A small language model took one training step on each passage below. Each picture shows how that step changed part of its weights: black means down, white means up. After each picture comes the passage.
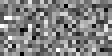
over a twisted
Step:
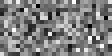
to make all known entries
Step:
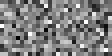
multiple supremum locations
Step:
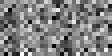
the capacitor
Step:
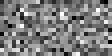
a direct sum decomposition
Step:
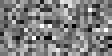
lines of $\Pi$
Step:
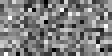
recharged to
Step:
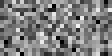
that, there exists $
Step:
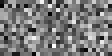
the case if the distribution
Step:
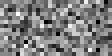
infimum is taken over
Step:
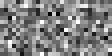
sub-vector space of
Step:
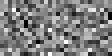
hypergraph obtained from
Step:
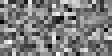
may think of setting up
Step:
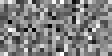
Inst. Fourier
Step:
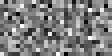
to 0}, setting
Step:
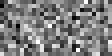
other hand, when
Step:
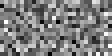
does not satisfy the probability
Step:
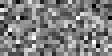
example. \beg
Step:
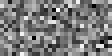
$\theta$. Nous
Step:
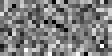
S_i$, then
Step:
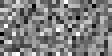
equivalences between the categories
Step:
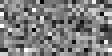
Chemical Engineering,
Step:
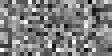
be a primitive linear group
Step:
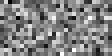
follows that $J =
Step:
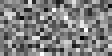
left hand side of
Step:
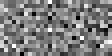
order with indices called
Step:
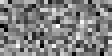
Z_6 \times
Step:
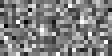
(see also the references
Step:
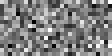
$q$ by linear
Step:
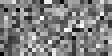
{\tt Fourier1}
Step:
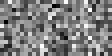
us consider the algebraic variety
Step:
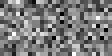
we derive the reference equation
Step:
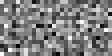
similar versions can be
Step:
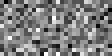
defect} vector
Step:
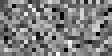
nef and big,
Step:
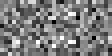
{{\left( \varphi
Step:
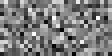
explicitely in
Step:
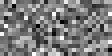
expressed as $\e =
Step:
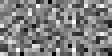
As a consequence of the
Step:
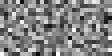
information science, quantum
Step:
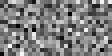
case $t>
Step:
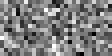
the explicit solution given by
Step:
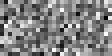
matrices defined on the
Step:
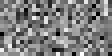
normalization use a variant
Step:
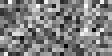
between price-taking
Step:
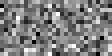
Among the structures
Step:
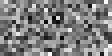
of Braverman
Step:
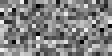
local invariants $\mathcal
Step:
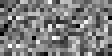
splitting of the short exact
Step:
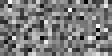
choice of the manifold
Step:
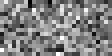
present a methodology to
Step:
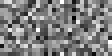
are as before.
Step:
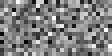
transform gives an isomorphism between
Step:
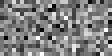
that an improved version of
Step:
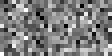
Bruveris and
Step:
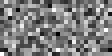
sequence has a subsequence convergent
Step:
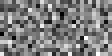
easy, because in this
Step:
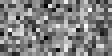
have to consider summands
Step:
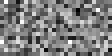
ring is regular. This
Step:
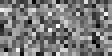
its efficacy and
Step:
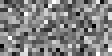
/ R$ as in
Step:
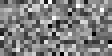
the past few
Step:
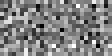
\ i \neq
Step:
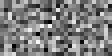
the slope of the
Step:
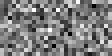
$\sigma$ and
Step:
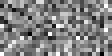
when passing close to
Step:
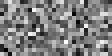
set of associated values by
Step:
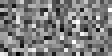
smaller than the first
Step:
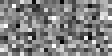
& \ddots &
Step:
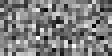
like the even more
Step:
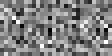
extension with approximate covariance
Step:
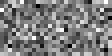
$\lambda$ and additional
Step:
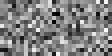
even clear whether or not
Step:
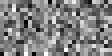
we learnt from
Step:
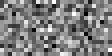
$E$ is a
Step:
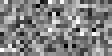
in a matrix-vector
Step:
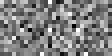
stable manifold market with
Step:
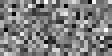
generating set $A$
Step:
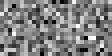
4$, then the data
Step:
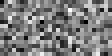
Hence, the complexity of
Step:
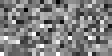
idempotents of
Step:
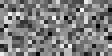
integrable Hamiltonian system} is
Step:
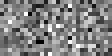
Their solution was obtained
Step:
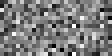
the context of our search
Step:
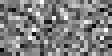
larger when $\rho$
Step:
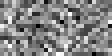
variation to control differences instead
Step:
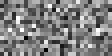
(we chose the
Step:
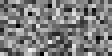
most difficult case is the
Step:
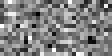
to Hodge structures in three
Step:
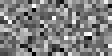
an index set for the
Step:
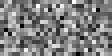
Moufang loop
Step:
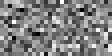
classes in $\widetilde
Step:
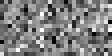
$k$-uniform family
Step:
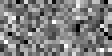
field, but his results
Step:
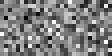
to promote
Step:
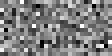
at time $\tau$.
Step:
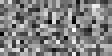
a function field, we
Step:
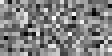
c | } \hline
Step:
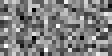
different cyclic subgroups of order
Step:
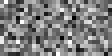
is also presented. The
